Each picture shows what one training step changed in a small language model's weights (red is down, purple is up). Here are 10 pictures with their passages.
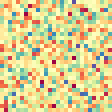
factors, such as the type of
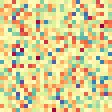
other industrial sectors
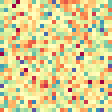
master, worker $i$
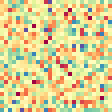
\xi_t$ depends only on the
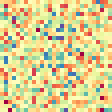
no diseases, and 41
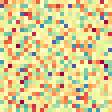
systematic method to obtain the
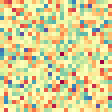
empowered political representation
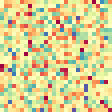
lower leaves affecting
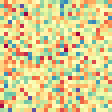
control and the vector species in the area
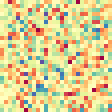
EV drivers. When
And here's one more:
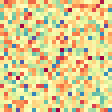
process increases. This allows students to
